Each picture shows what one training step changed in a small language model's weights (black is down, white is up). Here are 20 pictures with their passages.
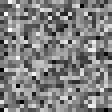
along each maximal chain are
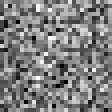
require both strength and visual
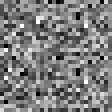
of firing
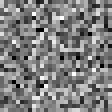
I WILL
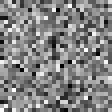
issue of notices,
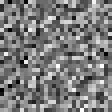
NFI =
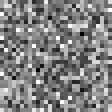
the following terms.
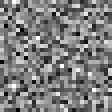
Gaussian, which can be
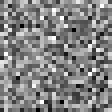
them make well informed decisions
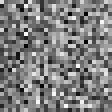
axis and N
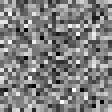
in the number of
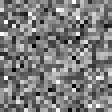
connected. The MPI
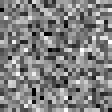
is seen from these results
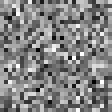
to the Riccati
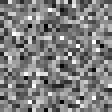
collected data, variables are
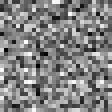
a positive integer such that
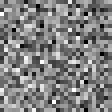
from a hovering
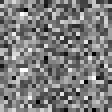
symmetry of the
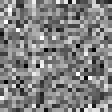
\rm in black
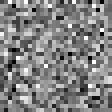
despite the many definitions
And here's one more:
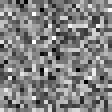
the number of environmental factor
